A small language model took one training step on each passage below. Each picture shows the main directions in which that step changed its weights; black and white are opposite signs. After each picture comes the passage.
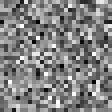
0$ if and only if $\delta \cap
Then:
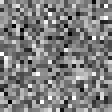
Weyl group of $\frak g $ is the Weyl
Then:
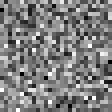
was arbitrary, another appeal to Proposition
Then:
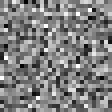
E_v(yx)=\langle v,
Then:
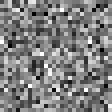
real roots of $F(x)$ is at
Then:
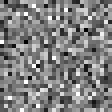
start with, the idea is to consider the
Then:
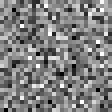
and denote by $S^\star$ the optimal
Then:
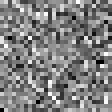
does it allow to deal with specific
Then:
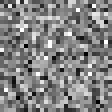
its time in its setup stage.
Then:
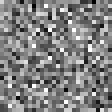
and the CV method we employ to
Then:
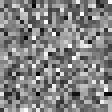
of the solution. This technique is called
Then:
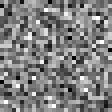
albeit with potentially half the probability,
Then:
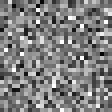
both choices of $G$ the
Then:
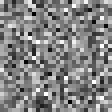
quasiminimal excellent classes) come
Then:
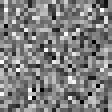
best known estimates of respective constants of the
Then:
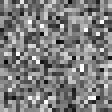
\tr(D) \cdot \sigma
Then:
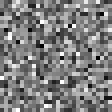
a conjecture, now a theorem proven by
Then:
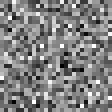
that the number $k$ is constant. But
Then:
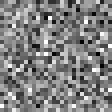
$\operatorname{tr}(M) =
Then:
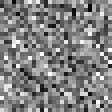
and that all of its quasi-triangular
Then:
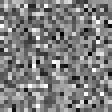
can be stated as \begin{align}
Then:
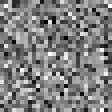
all $i\in I$. Since
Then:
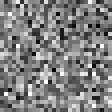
\begin{align*} \dimA
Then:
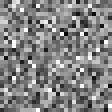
the ratio between the variance of the
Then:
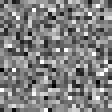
posted as Problem~4.14
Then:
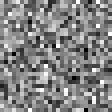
\begin{equation*} \left\Vert
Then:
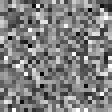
we started with a finitely generated pair
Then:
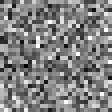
uniformly for $0\le y\le
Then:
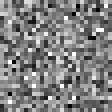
N \to \infty \end{equation}
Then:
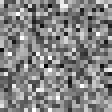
denotes the BPA of the input
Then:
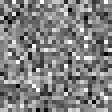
maps $K_q(BH)
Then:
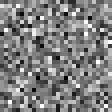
in \eqref{int_ast3}.
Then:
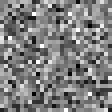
metrics on the smooth four manifolds.
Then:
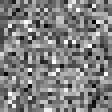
the latter terminology stemming from
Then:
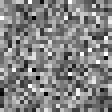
that the Gibbs posterior
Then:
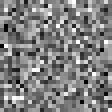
f(y, r) \cdot
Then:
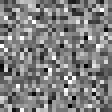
is assumed to be connected; it has a
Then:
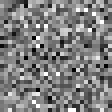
domain, the shape was designed as an
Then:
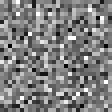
above and below by rigid horizontal
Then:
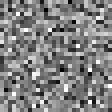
categorized, and which either do not appear
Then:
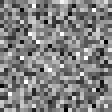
of a flat top and bottom,
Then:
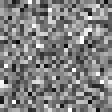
were equally affected. Relevant
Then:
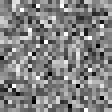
the objective function evaluations are also subject
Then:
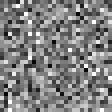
t \geq \tilde{T} \quad
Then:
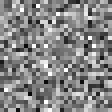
the $2$-generators are
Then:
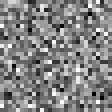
have $$\Heis^3 \subset
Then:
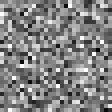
such that the coercivity condition
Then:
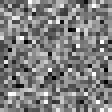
curve, then the sums of the
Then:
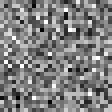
of some families of elliptic curves,
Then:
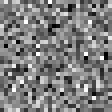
Foundation. Email:
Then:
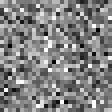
is injective on the complement of the
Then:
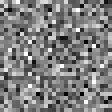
formal sums $\sum_i x_i
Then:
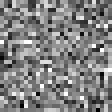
such that the number of permutations of
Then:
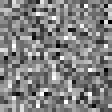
finite and to the essentially finite cases (the
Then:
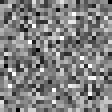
error, we refer to the existing proofs
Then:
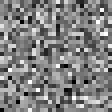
by showing that \begin{equation}
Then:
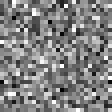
variables, we will at each stage in our
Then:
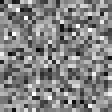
. $$ Recall that a {\it partition}
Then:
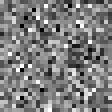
We evaluate the correction strategies
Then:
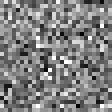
to construct supports for objects of
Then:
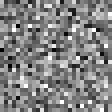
and non-Volterra operators as
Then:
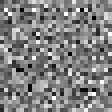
the $\e$-net argument for one part
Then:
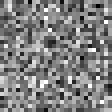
strategy. This AMR scheme
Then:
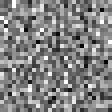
$\si(c)$ be the minimal self intersection
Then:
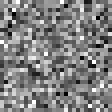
next several definitions we are going to follow the
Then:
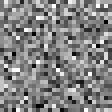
eigenvalues of $U'$. They are solutions
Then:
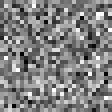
of infinite products. It turns out that
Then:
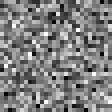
boundary condition $\mathfrak B_k$ is
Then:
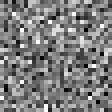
plates, but the requirement is natural for
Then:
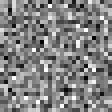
Theorem \ref{MainTheorem} is a
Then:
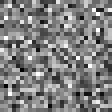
on the other hand, by letting
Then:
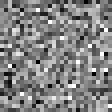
equal. Thus, $\ker(\psi)$ is
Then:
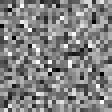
We denote by $l_{D}$ the length
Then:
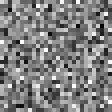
taut then \begin{align*}
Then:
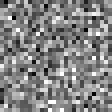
the drug-loaded core
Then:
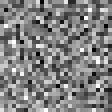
h_1 g_1$ where only
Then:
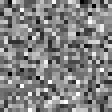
L_3\to 0$ such that the
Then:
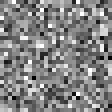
began with our attempts to
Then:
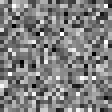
case when $\gamma=1$. On the other
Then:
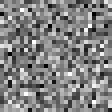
Radial {Basis}
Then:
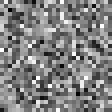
we write \[ m_{\varepsilon,
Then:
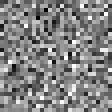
tensor product of operator spaces and not of Banach
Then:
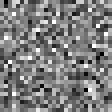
$k \ge 2$, as desired.
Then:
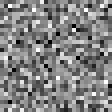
method, spherical harmonic basis will calculated
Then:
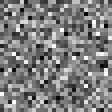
author = "Jørgen
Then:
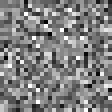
s$, we have $\varepsilon_i =
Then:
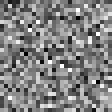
Hence $X'\simeq \Bbb P^2
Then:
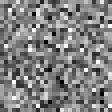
for a multi-timescale model,\\ {with
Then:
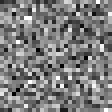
Let us now show that $V$ (see
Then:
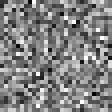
after the onset of the pearling
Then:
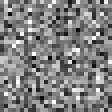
\end{equation*}% In the Table
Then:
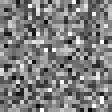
of the \LHS\ as a function
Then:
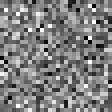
the parameter substitution (involution)
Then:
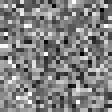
[1982] for irregular surfaces,
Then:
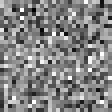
and $\sigma(t)\dt$ is very
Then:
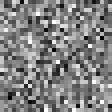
$p$ to $q$ in
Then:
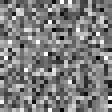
rigid homomorphism. By definition, there exist open
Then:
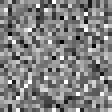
for quiver of type $D$.
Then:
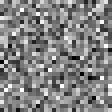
small, the elements of the normalized basis of
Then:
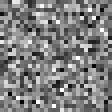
no irregular covers, and that an
